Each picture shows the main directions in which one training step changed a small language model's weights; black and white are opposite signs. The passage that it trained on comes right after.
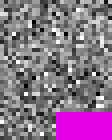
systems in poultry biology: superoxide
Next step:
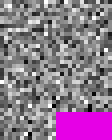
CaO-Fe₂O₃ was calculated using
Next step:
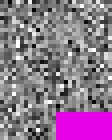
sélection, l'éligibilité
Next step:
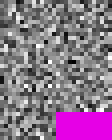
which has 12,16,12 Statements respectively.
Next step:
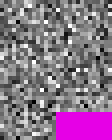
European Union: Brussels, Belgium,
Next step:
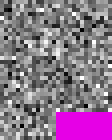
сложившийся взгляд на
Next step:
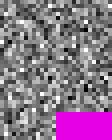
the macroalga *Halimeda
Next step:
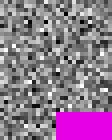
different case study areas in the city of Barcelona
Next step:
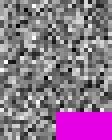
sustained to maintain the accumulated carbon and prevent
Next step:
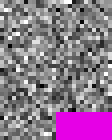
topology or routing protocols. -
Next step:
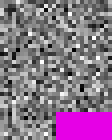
this very cause. Keywords Organic,
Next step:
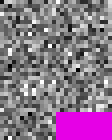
The Center for Global Enterprise.
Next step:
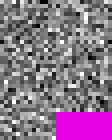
subject's forearm was performed, measuring from the
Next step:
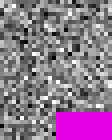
Journal of Multidisciplinary Research and Management Studies.
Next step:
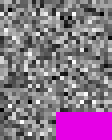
v rannem postnatal'nom
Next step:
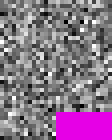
to make the society safe and prevent people from
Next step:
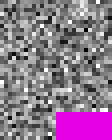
OF THE STUDY To study the effect of
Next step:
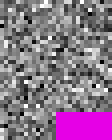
include either the utilization of elongated quantum
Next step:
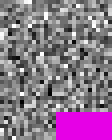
ученых.* –Макеева
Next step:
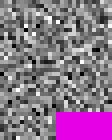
reconciliation; to ‘ploddingly
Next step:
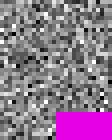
chosen variables. IV. DERIVATION OF THE
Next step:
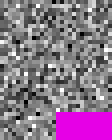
к созданию в 1925 г.
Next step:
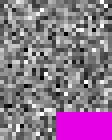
to the diameter of the graph are called radio
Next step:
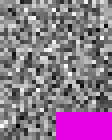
ma'lumotlar bo'lsa,
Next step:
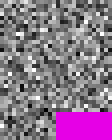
abilities and contexts of users, thus
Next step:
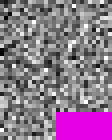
of entrance tests, entrance tests in certain
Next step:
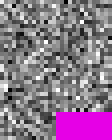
creativity, internal mechanisms of self-regulation and
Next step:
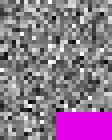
with an increase in the degree of substitution of
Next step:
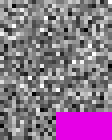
3.40 Accept 6. I practice social distancing
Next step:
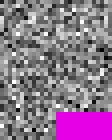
compressing enormous data with high
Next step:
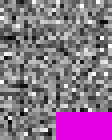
ensured. Therefore, the Logo-Black
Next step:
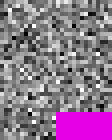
of the target proteins. The acquired images were
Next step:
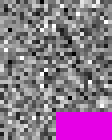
information consumption, CAP actively engages
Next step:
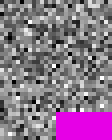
sistema de saúde, o qual já se encontra no
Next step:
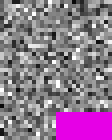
has emerged in which doctors, hospitals,
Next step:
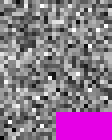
suction stroke of the engine is called
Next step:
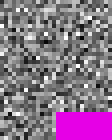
uniform and ultimate boundedness, as well
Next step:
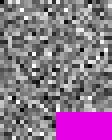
about the formulation of gradients and
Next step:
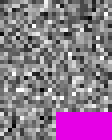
of cattle) and the sequential pathway being a series
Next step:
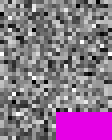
key assumptions underlying the ARDL framework,
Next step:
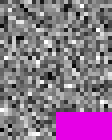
saram, Koryoin maeul,
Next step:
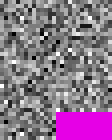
is a therapy that gives *relief, cure,
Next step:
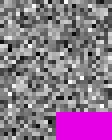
is now the site of the Albany Town
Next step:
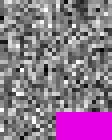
the open-ended questionnaire using the participants' actual
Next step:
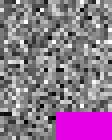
order to stabilize peat to overcome above
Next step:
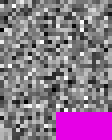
Suspending agent 2% Sodium
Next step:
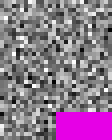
with a VR Controller under the human direction through
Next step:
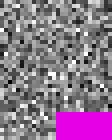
millatning jamoaviylikka yo'naltirilgan
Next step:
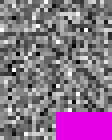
Tower was built according to “green” standards
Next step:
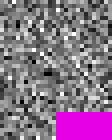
mehnat faoliyatidan qoniqishning
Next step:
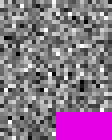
Statistics B Std. Error Beta
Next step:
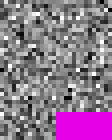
organizations or employers want to know if their employees or
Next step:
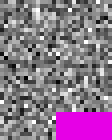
imkoniyati yuqori ekanligidan
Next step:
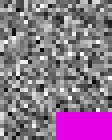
va ibn Можжо 42-raqam
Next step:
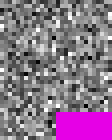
ammo ularning iste'dodli muallif
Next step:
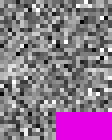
em Tecnologias Emergentes da Educação -
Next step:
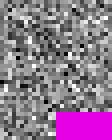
yogurts, series I. Figure 4.
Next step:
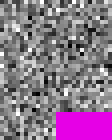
holat kuzatiladi. Masalan,
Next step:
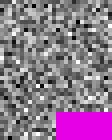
between the intuitionistic fuzzy sets calculated in
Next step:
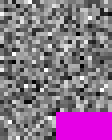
level of total bilirubin and its components in the
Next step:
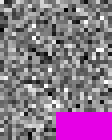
curate public health content (Akingbola et
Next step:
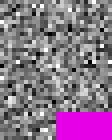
Закону, а саме ст. 22
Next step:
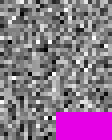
uchun qulay imkoniyat yaratuvchi hodisa sifatida
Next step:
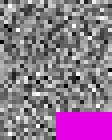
depends, but a type of social relation
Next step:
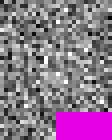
homogeniczności etnicznej,
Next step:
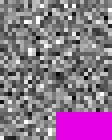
в «архитектурном декоре и
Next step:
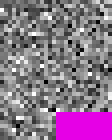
are different from the rest of the training data and -
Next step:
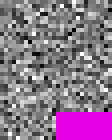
development in the Protection of Children from
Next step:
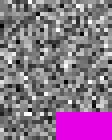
multiple probiotic strains, while out of
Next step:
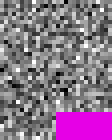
на тэму «Актуальныя
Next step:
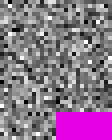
Koyuncu M, İpekci A,
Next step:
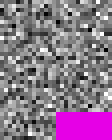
наук, професор, заступник голови
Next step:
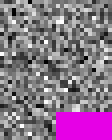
estimate of 0.174 and a p-value
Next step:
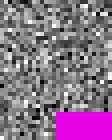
Kasbiy kompetentlik tushunchasi pedagog
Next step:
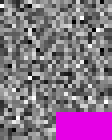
buyrak faoliyatining buzilishi
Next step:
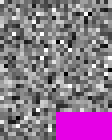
chiqib ketishganini sezmay
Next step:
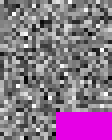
este artículo. Por ello, solo se
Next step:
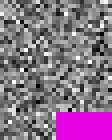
many small groups and to ensure their functionality. However,
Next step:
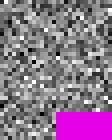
stehenden Pensum abhängt.
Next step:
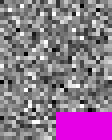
qaratiladi. Moliyaviy savodxonlik
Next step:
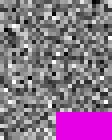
условиях поликультурности и
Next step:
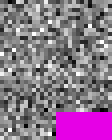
into medical diagnosis and therapy. Jeong *et
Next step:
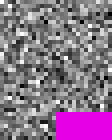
in § 2.8.1 by García
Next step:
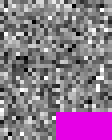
project outcomes. To mitigate these challenges,
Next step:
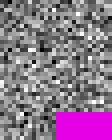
compréhension conceptuelle approfondie.
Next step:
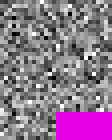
To dry powder or extract, add 5
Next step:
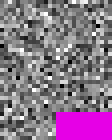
EXT pigs (correlation between
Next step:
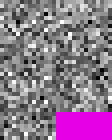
breakage. The recorded data consist of 380 to
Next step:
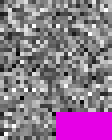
of the additional field-aligned component. However, at
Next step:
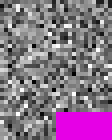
compreensão flexível da realidade contábil,
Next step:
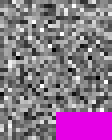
moved in orbit around it, did their motions
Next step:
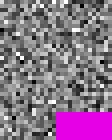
mahsuldorligi pasayib ketadi.
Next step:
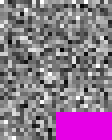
hecho, las ocupaciones en el interior
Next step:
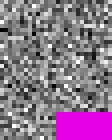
for long-term data storage. Members of the
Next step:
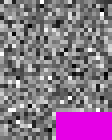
, compared with MATRA's 100 nm). When
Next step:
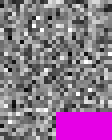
oilaviy va jamoatchilik bilan hamkorlik
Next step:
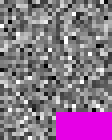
the presence of any leukocyte
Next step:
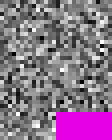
berdi. 3. MDH va Markaziy
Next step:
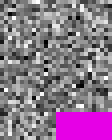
ownership should be transferred to the public
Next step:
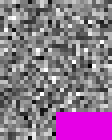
from China and neighboring regions.
